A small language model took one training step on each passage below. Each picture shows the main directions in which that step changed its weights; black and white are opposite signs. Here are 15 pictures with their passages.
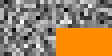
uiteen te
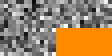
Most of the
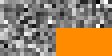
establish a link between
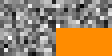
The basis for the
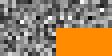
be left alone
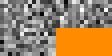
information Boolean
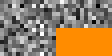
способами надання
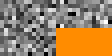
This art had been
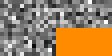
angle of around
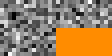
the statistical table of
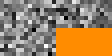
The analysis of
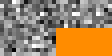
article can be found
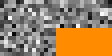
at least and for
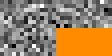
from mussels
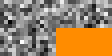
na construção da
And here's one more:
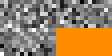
Journal of Environmental
